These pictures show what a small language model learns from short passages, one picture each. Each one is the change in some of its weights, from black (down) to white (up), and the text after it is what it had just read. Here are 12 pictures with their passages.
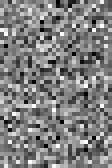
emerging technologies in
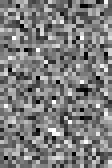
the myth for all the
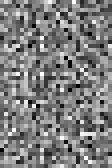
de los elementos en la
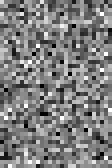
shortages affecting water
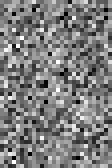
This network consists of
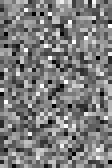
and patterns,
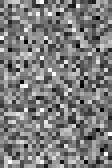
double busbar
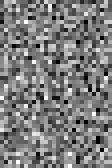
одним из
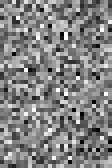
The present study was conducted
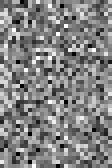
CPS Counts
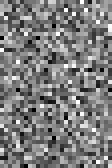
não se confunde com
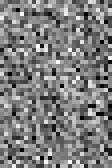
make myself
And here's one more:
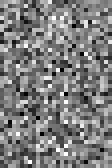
Vibration, and
